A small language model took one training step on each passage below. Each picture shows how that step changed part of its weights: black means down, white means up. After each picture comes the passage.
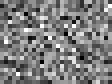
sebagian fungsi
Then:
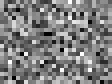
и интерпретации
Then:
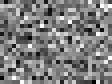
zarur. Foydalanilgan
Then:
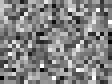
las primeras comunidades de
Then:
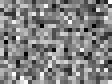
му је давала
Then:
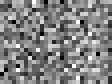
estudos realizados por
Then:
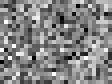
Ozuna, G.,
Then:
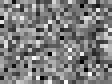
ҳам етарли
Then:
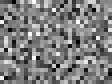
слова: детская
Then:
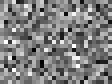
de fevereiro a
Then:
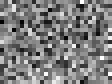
com diferentes perfis e
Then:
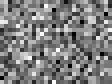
- Karagöz,
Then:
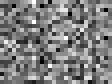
faqat tabiat uchun
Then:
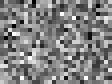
que Alcides estava
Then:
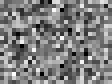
различных формам
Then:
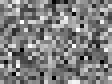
un proceso de desgaste
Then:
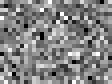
omil. O'rta
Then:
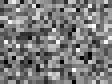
centros culturales y los
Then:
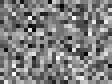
de 2024, permite que
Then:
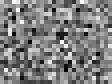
tarefas, a
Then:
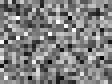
sino una construcción
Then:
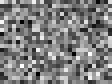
коллективных решений
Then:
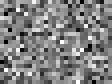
Gap Between
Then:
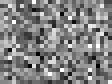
yildan boshlab kichik
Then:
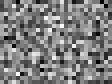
que a vacinação é
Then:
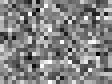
chiqaradi. Shu
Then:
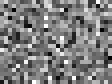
syariah. Dalam
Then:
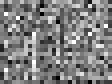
que podemos concluir
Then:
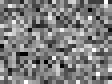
у всех детей с
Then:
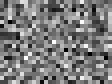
relativ mai jos la
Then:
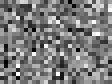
con los criterios de
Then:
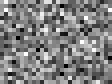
masyarakat. Agar dapat
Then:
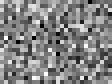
Martone ME,
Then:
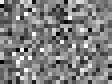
DESAFIOS E
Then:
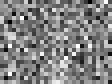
muqobil energiya
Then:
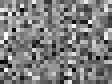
Demografia Médica
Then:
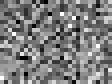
que visam o cuidado
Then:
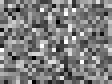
и коммуникативный
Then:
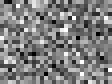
del mercado laboral
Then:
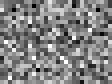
fikrlariga kelsak,
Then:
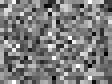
o desenvolvimento dessas
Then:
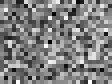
storich: materialy do
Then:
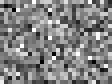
xabar berdi.
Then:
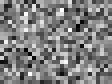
Teresinha Heck
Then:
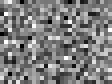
Admin Tampilan data
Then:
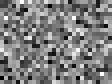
al edificio
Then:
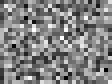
birga, sudgacha
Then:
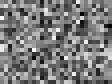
nous pensons qu'à
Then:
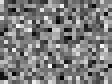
Буни шундай
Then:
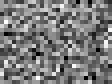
де Ронсара до и
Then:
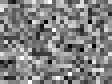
он автоматически
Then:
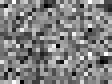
concreto dessas
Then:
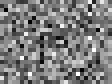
ke layar *form* yang
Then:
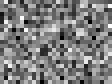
ґрунту на
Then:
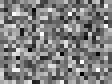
podem ser agrupados em
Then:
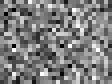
професор Комаренко
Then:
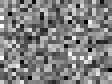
os filhos da
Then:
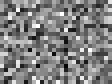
casos entre pessoas com
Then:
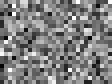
unidade entre as mentes e
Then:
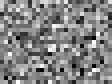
investitsiya dasturlari,
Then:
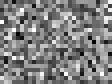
va oq ranglarni
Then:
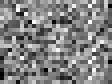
concepção do artefato
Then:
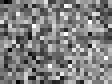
presentan retraso en
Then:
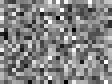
“Til birligi,
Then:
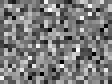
Першому в Україні
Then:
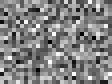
platformalar kompaniyalar
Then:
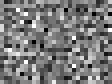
religiosos e morais da
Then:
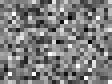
iqtisodiy samaradorligini baholash
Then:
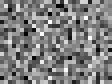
Giriş Mal ve
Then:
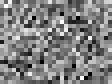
di appassionati che
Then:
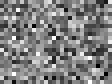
безопасности Российской
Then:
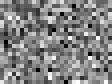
va standartlari,
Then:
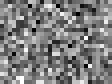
olgan O'zbekiston Respublikasi
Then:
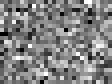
Tijerina J.
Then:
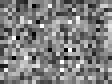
йил 6 ойида
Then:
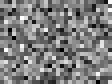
раза по сравнению
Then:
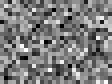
кислая белок
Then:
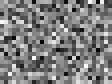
государственных закупок;
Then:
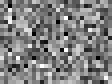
7. Кузмина
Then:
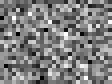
класс бинолари
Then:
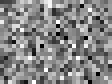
G, Poeppel
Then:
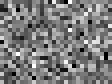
one' heeft
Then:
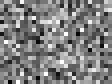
qayta ishlash jarayonlarida
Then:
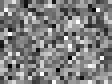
долинах, с
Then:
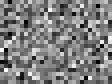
Pátio interior do
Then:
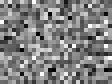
oxiridagi nuqta
